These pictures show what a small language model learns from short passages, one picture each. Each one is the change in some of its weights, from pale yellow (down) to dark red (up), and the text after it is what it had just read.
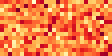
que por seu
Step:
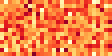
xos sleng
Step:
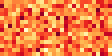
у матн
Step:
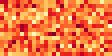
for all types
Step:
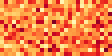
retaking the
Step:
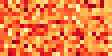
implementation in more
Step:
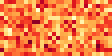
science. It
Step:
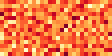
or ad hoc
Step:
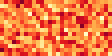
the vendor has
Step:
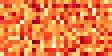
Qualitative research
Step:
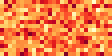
La corriente
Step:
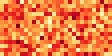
examine the mineral
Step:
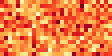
be considered an
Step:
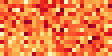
also varied and different
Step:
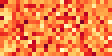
u, \quad
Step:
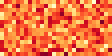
50 patients presenting
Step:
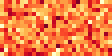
as a joint
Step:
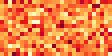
aplicar el
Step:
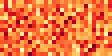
approach. This research
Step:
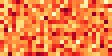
intelligent sign
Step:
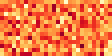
to effectively
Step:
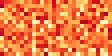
bir qizni
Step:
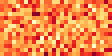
per ciò
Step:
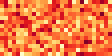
In the XUAR
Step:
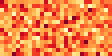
Las Naciones
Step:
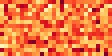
Supporting and
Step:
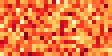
scale than the
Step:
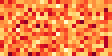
organizada como
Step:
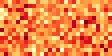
best crops
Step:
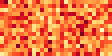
the system so that the
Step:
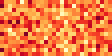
Tokens) have
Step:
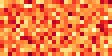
effect in literary
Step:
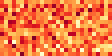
was collected by
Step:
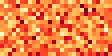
passou a ser
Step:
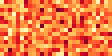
English in
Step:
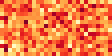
les questions qui
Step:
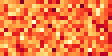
por pouco
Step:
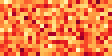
level with Earnings
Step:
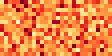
of DI theory
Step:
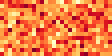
parte das noções
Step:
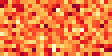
e mirantes.
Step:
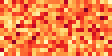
age, years
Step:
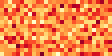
no hizo
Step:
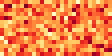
e misure da
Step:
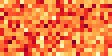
data frame
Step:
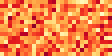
a mucosa
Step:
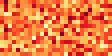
modeling, the model
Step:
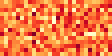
were found to be
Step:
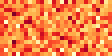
c.u. after
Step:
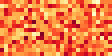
are now able
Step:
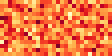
à une entreprise
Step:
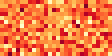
the coffee
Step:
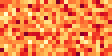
rule set.
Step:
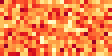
first analgesia
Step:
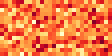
of Panabo
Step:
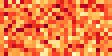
other concentrations.
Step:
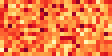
обучения и
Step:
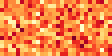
& lng=
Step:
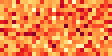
development of oil
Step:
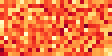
technologies that provide
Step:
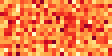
characters due to
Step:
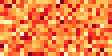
prática um
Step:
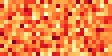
tuzsin va
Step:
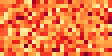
translation in
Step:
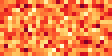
Guerra do
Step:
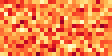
e como esta se
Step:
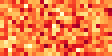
Therefore, S
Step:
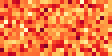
(see Figure
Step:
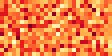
study presents a
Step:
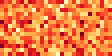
if $u \in
